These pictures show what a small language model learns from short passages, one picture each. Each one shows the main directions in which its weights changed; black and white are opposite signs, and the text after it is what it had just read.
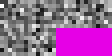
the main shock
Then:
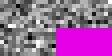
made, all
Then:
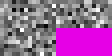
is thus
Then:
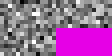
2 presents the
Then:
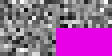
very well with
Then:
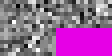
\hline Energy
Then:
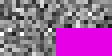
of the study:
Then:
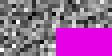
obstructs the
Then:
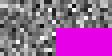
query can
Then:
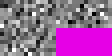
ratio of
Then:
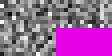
the flow.
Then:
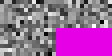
dependence of these
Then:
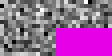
the image
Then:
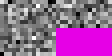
having their
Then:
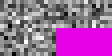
positions of
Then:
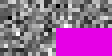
capable of
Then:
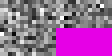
to the nature
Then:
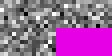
show, by
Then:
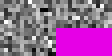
of OPAC
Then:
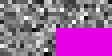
heat measurements
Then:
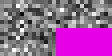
o acervo
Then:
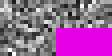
and do gain
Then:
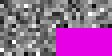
each case that the
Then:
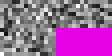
linear in the
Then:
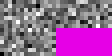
dan manusia
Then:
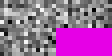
loose in our
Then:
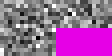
(or any set
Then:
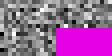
list the
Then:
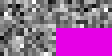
and expands
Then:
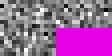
the negative field
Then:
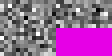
the jitter
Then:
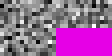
deve ser
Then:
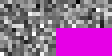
spanned by
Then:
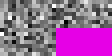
system to the
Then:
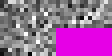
higher than
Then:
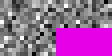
source was
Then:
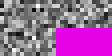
works -
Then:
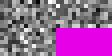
the fourth
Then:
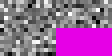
ser calculado
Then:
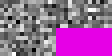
produce an
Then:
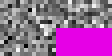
organs, and
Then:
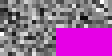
to the integration
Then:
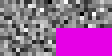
conversations with
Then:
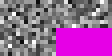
de diversas
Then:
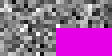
and electron
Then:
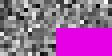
that in the region
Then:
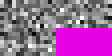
support in
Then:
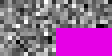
de Los
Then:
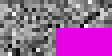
diagram in
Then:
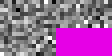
en place.
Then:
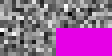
of the most important
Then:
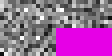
relates to their
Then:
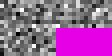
the same time.
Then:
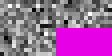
potentials as shown
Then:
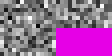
of cultural
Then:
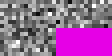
a vector
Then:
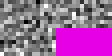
in Physics
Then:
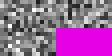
di atas
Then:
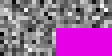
through the region.
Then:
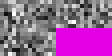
divided into
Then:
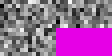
who love
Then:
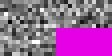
press temperature is
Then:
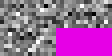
sosial yang
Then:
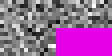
и для
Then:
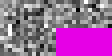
dan kam
